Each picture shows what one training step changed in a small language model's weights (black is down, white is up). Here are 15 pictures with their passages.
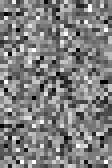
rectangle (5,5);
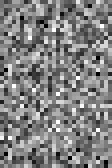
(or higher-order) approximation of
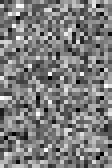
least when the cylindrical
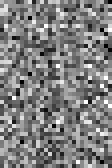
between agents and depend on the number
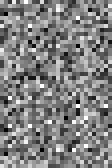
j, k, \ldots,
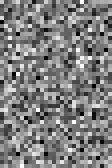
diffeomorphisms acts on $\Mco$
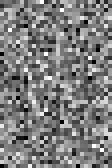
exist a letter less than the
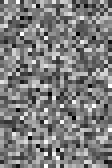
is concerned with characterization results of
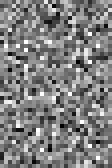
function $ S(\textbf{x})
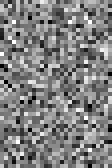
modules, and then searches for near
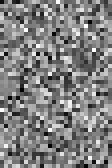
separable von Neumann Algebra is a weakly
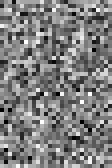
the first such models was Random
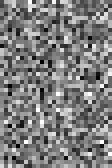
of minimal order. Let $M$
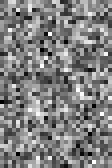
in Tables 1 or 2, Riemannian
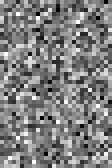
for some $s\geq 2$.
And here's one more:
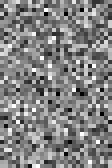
$\Omega $ has a boundary point
